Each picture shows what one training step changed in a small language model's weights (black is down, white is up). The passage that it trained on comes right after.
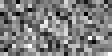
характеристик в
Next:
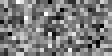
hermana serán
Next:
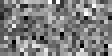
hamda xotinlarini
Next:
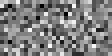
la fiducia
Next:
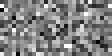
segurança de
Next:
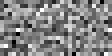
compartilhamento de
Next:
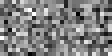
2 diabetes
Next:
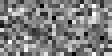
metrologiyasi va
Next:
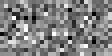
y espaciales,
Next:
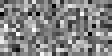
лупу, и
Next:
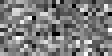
como la lengua
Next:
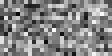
yaxshi universitetga
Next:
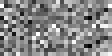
și din
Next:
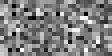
в рівні
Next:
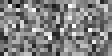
und Bäumen
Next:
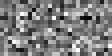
IFRS 9
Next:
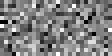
России //
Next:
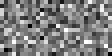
dan pemasaran
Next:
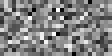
de comienzo y
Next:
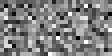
humanidade, o processo
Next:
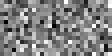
manbai sifatida milliy
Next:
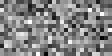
egasi va boshqa
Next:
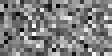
Janeiro que nós
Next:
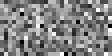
u yerda bir
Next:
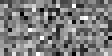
afetou muito
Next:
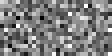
sont instables,
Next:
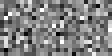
dos bairros de
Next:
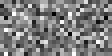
Lindner ,
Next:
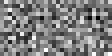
azulejo na
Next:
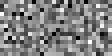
the book:
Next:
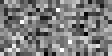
– Problems
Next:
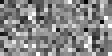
va umuminsoniy
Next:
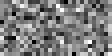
ou un mètre
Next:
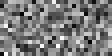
maar ook op
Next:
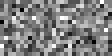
ish o'rinlari
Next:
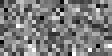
и из недр
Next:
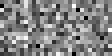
externa e os
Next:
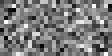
над этим
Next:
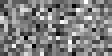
a través de
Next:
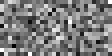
colocar el
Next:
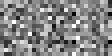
O‘zbek tili,
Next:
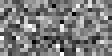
and mentally
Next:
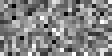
of the composition
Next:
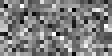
sólidos y
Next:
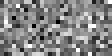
که مشکل
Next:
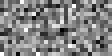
riesgos de
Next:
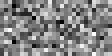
kamayishiga xizmat
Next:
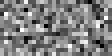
quitutes de
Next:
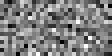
sobre la sociedad.
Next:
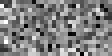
міцність, для
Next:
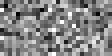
hissini ham
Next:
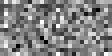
yozuvchilar ijodini
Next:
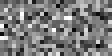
el segmento debe
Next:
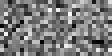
a partir de los
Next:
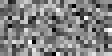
yuzaga kelish
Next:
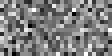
of identifying
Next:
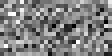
en la Unidad de
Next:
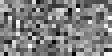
com si mesmo.
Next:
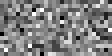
debemos ser, no
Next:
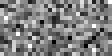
ishlab chiqildi.
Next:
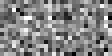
en la matriz
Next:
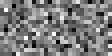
demográfica e
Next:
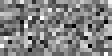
en lugar de otros
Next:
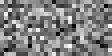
à sua fama de
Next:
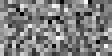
zodat elke
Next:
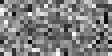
активності в
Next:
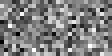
информацию о
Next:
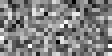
e inclusión de
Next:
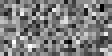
anche vv.
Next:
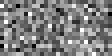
keltirishimiz mumkin.
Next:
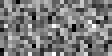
von denen die
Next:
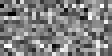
ситуация –
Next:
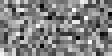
the existing
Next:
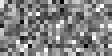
(not only
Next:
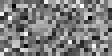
no abiertamente
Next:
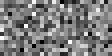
efecto, el
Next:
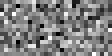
va salohiyatini
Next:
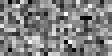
UFRJ e
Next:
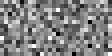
das heutige
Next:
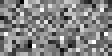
in Rorschach
